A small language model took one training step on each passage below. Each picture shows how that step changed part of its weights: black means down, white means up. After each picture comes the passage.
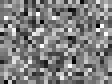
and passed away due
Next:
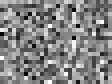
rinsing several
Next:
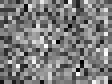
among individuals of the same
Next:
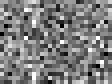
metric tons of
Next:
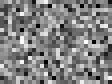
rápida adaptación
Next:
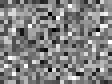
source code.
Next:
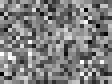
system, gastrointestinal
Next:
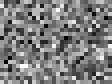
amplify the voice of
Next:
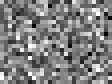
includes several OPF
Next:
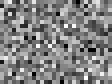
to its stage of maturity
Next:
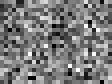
\quad (2)$$ with the
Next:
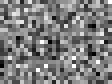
deep bite group and the
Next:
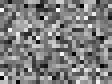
ANOVA p values are
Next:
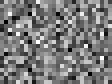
being forced to operate
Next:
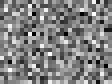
promoção e busca
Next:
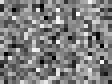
no es solo el error
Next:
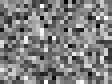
objects involved or the
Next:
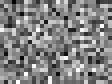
of detailed parameter
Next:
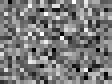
pochta telegraf
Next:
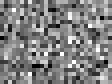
w samolocie,
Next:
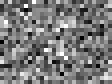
3. **Dynamical
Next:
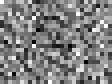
development in the vicinity of
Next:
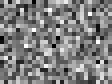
the Red Book of the
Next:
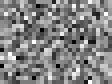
increase (Dania,
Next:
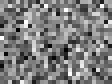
referral center for
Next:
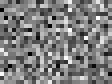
and intermediate █
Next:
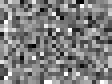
lower heart rate and
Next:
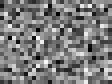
int N $4N$ position
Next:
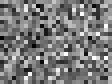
be seen on Figure 1
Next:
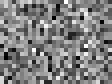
qui influence directement les
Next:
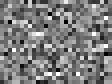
prevent severe complications
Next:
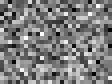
aqueous fruit
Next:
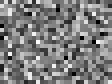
interacting, they may be more
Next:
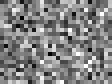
victim in South
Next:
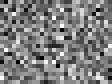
первые 2
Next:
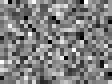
students. Perhaps
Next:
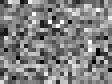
desigualdade ou a
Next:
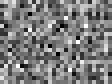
in Figure 8. The
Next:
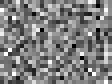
yang digunakan dalam
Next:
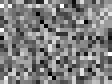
consumers are likely to
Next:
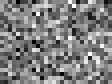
siyosatining ustivor
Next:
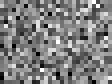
by using fuels
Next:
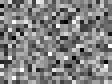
Conference* (pp.
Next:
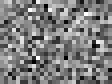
Forming and developing their
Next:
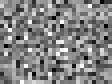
pudiendo generar
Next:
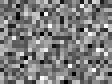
і до прикладного
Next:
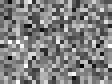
the past five years,
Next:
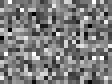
have been used to cure various
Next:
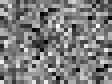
the POPC bilayer
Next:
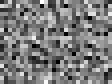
reflexões sobre a
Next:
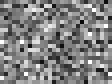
razão que a Convenção
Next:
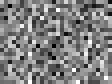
e adequada aos
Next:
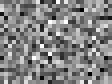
These approaches primarily
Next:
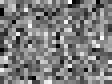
community (i.e.,
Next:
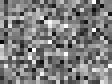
g'oyasida amalga
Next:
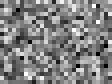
mass, and insulation to
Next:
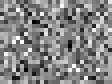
make statistical associations and
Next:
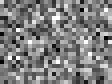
5.2 Verbessert
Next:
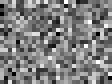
how the French
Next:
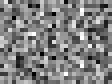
child. Over the past
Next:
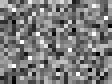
escape severe water
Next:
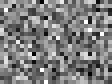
kanë synim
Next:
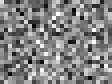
los animales. Se
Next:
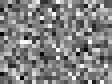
of more extensive land
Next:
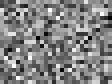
Agathos SN,
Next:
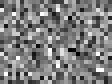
are found in raw fault
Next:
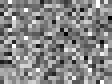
últimos años
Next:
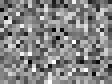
aos finais de semana
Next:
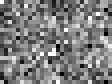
in excessive flash formation
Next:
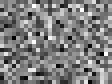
Challenge for Us
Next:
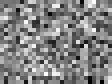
all the dimensions of
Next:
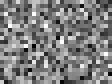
in charak samhita.
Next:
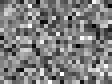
using biodiversity data often
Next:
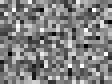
widać ich
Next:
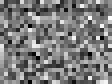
like ΔF ,
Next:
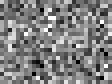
fransuz tiliga
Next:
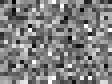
— Fonte:
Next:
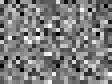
en van de universiteit
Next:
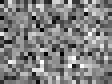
as well as structural analysis of
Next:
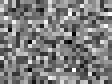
explore the freedom that the
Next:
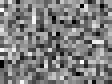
returns for the 30
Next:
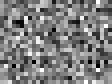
kasb etadi.
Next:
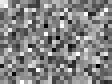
aceleração linear
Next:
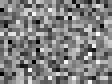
Research Service of the
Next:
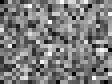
creative field are also
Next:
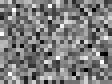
ise bu bulguların
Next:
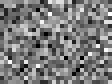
Hopa can only be
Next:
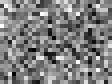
through bipartite
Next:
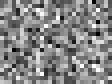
la estadística es que
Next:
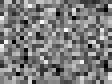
Planning / 29
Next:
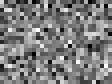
intensity compared to
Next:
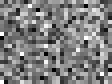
tales, socialization,
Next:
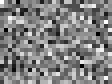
entre les orateurs, les
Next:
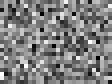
CTC Common
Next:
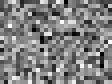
mumkin. Energiya
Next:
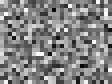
que permitirían en
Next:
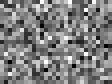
and resolving disputes that
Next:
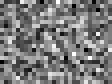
sie würde sich
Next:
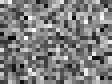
=5), Relative
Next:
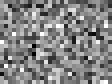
problemática. En este
